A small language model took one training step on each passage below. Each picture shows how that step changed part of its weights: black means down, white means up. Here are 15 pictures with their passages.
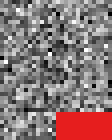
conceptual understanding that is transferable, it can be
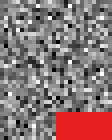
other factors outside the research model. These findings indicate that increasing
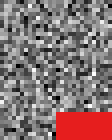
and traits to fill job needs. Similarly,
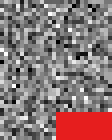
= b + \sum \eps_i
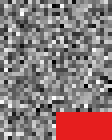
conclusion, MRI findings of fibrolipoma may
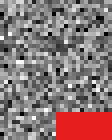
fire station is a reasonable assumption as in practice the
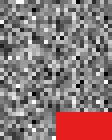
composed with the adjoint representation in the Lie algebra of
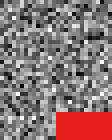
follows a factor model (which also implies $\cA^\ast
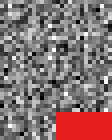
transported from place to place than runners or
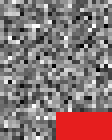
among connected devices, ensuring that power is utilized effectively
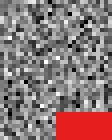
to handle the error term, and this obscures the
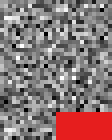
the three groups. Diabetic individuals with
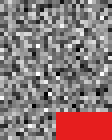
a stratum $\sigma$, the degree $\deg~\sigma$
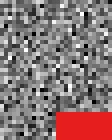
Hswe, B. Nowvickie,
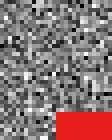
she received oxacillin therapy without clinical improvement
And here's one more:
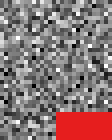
words, $J_0(\g)$ is the space
